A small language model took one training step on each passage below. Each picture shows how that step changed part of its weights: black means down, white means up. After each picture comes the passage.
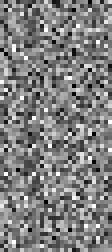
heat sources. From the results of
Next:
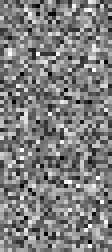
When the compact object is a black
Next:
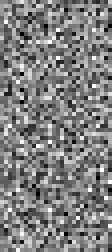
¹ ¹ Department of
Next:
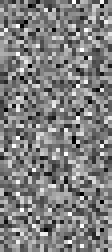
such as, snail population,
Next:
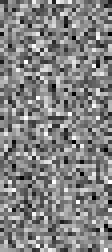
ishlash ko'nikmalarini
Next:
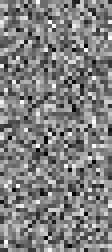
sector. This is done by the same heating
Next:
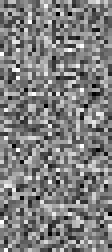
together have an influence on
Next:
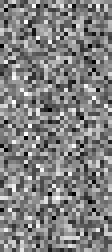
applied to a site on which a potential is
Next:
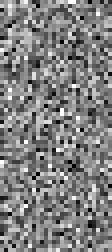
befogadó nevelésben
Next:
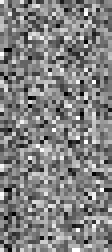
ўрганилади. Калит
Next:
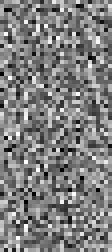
MBP with $\gamma=\gamma_{min}$,
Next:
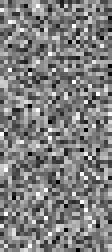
быть достигнуто при
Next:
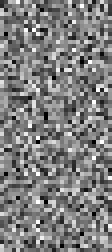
unexplored in the literature. This
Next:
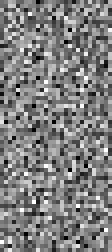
We specify two special recurrences,
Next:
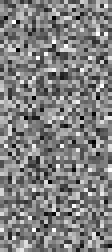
electron transfer integral $b$ and the
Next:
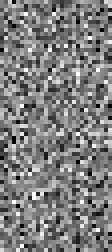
tenglamalar fizika,
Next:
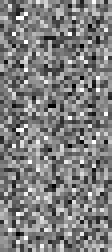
AND KNOWLEDGE
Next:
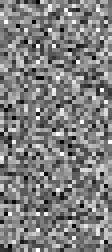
for effective implementation in Business
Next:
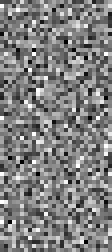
sample. The least-squares
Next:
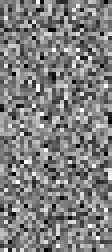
forward scattering, $g \sim
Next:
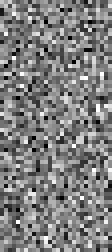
рисков и социальной
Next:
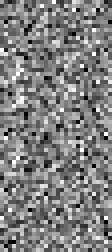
Валенсии будут
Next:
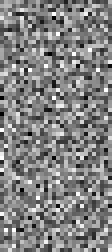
سایر افراد در
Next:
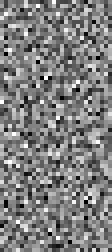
\end{example} To define the
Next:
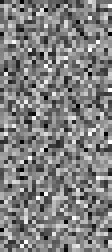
mashhur raqamli
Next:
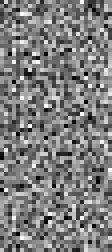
length. The functional form of the
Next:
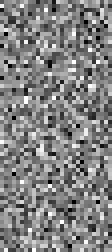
avlod vakillariga
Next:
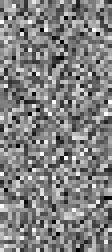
tik o'sadi, rangi
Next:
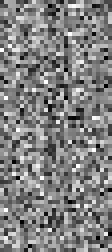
nomzodi, professor
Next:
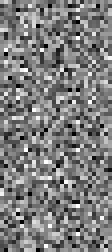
milik BRI. Salsabila
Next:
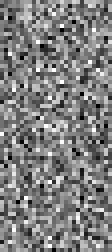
that with FIP-enhanced
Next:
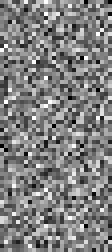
applied for bimetal castings.
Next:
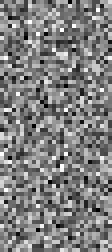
small businesses and private
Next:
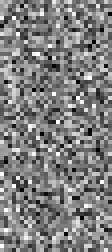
have a noticeable deleterious
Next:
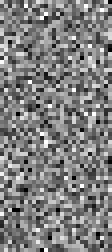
19th century: "Eugene
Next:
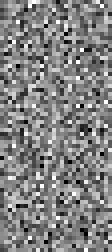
with the hippuric acid in the
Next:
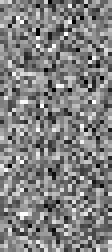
shu asosda esa o‘z
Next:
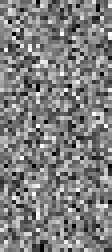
both "Mashgulun anhu" and
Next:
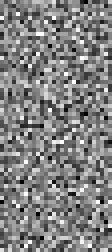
spectral index is similar to that for the
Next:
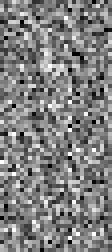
consistent with this, V-ATPase
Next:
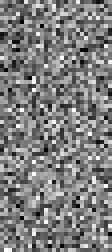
in the normal phase also increase while in
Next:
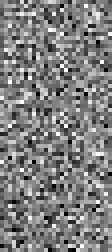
is true this will lead to even more
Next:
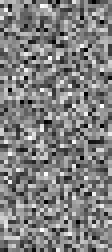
solar ``anomaly" is a
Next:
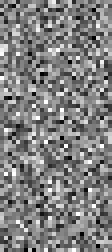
experienced by patients with
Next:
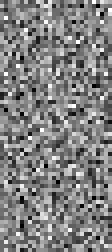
AUC values of 0.888
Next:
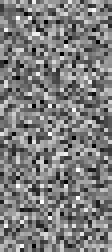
technology development while taking into account also
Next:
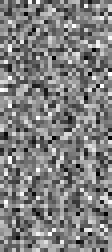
boron sites are variable. Fig.
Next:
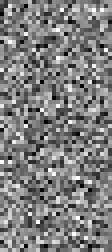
distintas (Blanchard;
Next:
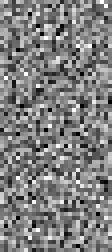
compared to the wild type. The obtained data
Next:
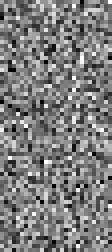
part of the global nonlinear optimization process with
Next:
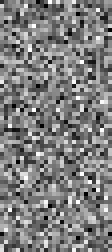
chegou a Pernambuco.
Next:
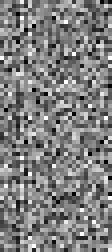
له لورې په
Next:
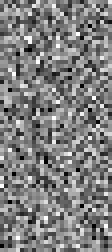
7 All the optics described above were
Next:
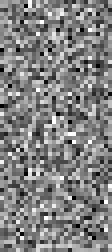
show any specific trend and does not
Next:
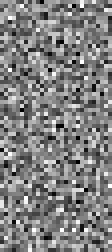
La discapacidad en relación con la
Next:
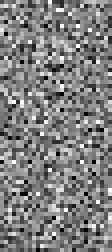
púlpito el padre fray
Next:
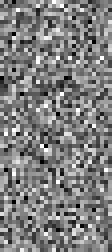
allows to eliminate the term in
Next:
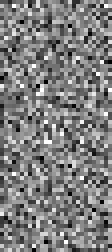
the following, these couplings are evaluated at
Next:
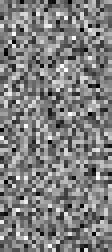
– Toshkent: Akademik
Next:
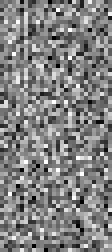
the first author's grandfather,
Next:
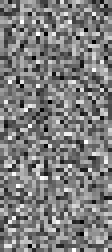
in order to construct the mass models, the observed
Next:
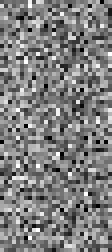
esses estudos precursores
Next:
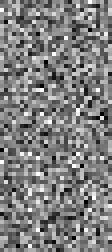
subtle insights. This entails the
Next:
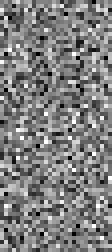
the theoretical curves of Fig.
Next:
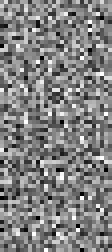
F, Greenwood B, 2010.
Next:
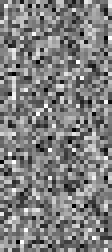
a phase-coherent timing solution that
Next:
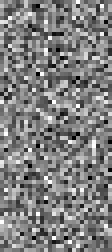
proposed chord-based clustering
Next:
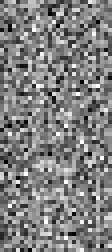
Tyugashev, E.O.
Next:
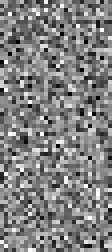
землю. Якщо з
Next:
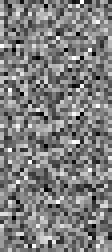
UNESCO World
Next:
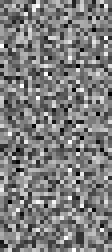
energy in the late time Universe. We also
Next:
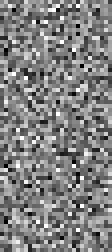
(KPK-2M atn) for
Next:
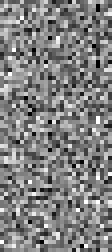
los artículos con mayor
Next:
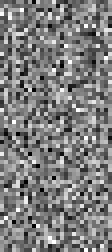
Behavioral Sciences)
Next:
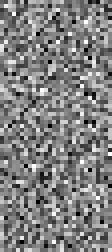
exame foi registrado em
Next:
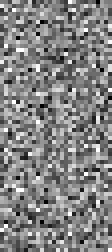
permitieran entender su actividad
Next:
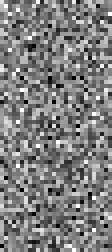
At 35 days after explosion,
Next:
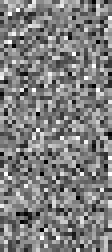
poco las dinámicas que se
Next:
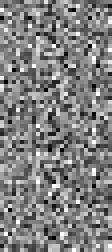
menjadi lahan untuk
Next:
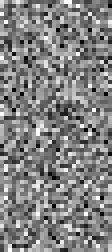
shaxsni har tomonlama
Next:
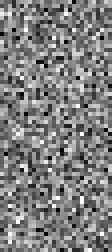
the tumble actions as biologically
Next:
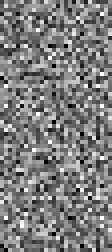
группы лиц.
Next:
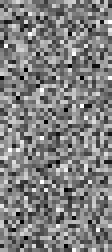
Amplios acuerdos
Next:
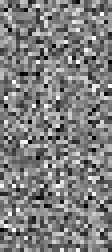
Morphology: very thin pale
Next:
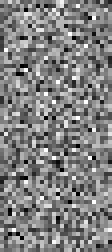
joy olsa-yu,
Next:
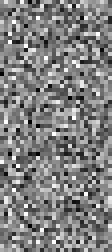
početku i kraju
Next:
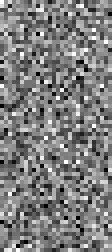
the calculated buckling load is
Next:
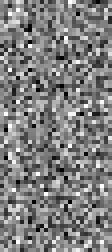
у повсякденному
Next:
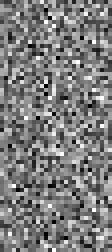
of the spectrum and (3) the
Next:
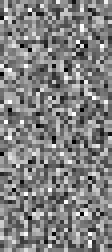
It indicates that on average 10 researchers
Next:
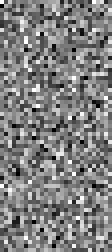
The ADM mass for a general configuration
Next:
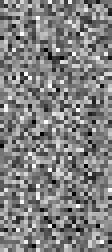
hier als maatstaf
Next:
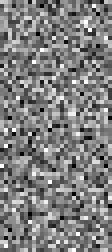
in the film was shown to be in the
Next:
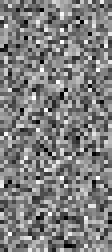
had typical intermediate AC
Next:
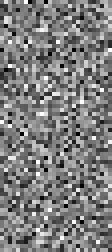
schools in phytosociology
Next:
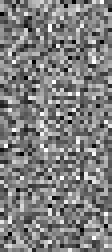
we want to know how the deviation
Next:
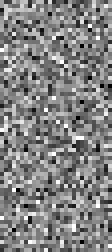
dores, além de melhorar
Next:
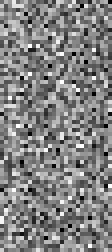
no jogo político, estas
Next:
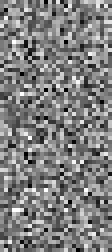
distance estimates at high redshifts using
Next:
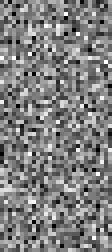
spatial shift of the electron gas
